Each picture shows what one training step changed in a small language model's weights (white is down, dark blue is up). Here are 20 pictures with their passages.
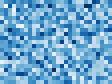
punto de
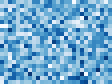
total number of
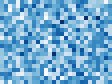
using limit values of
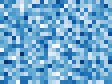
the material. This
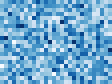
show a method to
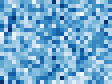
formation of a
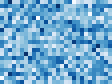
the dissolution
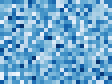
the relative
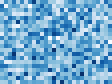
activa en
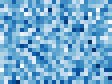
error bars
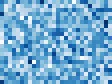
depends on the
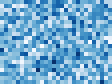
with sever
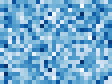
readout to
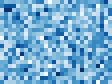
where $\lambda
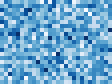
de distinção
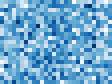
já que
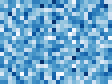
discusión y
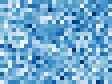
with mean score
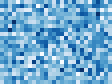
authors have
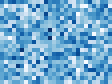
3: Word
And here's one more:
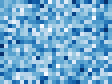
joint data
